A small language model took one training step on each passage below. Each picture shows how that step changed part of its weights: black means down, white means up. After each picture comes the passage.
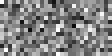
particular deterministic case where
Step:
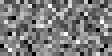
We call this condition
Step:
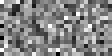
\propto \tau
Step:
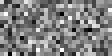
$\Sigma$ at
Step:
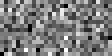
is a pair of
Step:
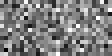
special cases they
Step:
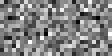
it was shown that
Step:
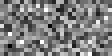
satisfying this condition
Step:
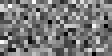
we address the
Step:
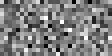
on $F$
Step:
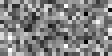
content of this
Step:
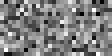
approximations, shows
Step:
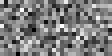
application is
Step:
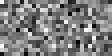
Figure 7, which is
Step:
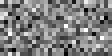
contour plot of
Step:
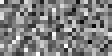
for } i \neq
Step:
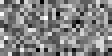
for all $t
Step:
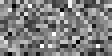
ran a performance
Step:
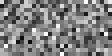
the error terms in
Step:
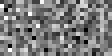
the advent of
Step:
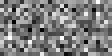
a sign problem present in
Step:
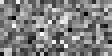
If we differentiate
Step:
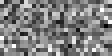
the columns of
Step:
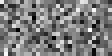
S6 contains the
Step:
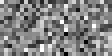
results we first study the
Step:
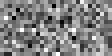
and 5-parameter
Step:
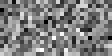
the variety of
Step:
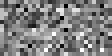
interaction between the
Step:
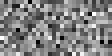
large enough,
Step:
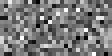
equation describes
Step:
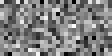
for example classical,
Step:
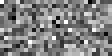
A universal
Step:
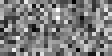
and control dynamics and
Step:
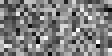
of test particles
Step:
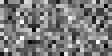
in C.R.
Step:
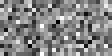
Galactic structure
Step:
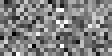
an isometry in
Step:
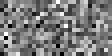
\infty$. On
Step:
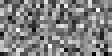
be reconstructed
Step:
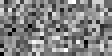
is uniquely
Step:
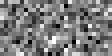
violation of the
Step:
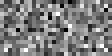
by $P$ to
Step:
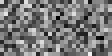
the second step,
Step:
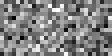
We do not use the
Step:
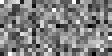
\] for all
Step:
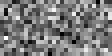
to decide the number
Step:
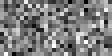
limited to the
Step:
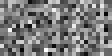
under an argon
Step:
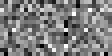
corrections of this
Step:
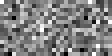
The ability to
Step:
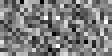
forget, and
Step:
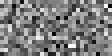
6 galaxy
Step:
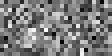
a rank-one
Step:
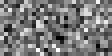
equations are imposed
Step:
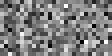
by the observed
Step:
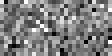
are used}, as the
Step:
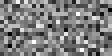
we rotate the
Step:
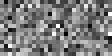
well as characteristic
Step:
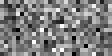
of up to 15
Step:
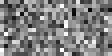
of vertices of
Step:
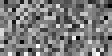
action profiles
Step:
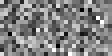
the pulse
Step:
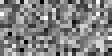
for all vector fields
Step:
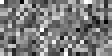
(b) for a
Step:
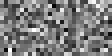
identified the
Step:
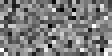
many works on
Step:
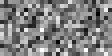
creating a
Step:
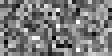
detected. The
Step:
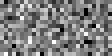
it turns
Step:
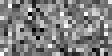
< \alpha <
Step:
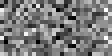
stays close
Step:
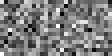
in both $\lambda$
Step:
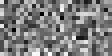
as a 6G network
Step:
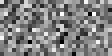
the computational domain
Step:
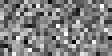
separated. For
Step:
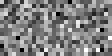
the first factor and
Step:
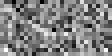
and the triplet
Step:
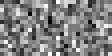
\times \cdots
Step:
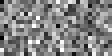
\% inverse
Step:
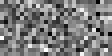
set comprise
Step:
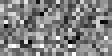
model updating,
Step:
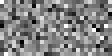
Node \draw
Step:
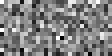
\rightarrow \infty}
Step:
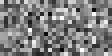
with either a
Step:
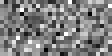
suggesting that
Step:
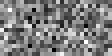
spite of large
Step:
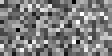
second part of the proof
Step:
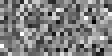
through gas, as
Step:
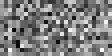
phase in a minimal
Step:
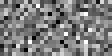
small pixel
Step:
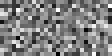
order 24 generated
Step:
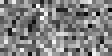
endpoint at
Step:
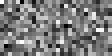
To prove this
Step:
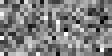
for each state.
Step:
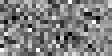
group that is generated
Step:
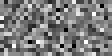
disks, the limit
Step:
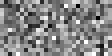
on the interval
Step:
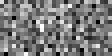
This approximation holds
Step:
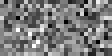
coupled into an
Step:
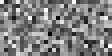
$. The following
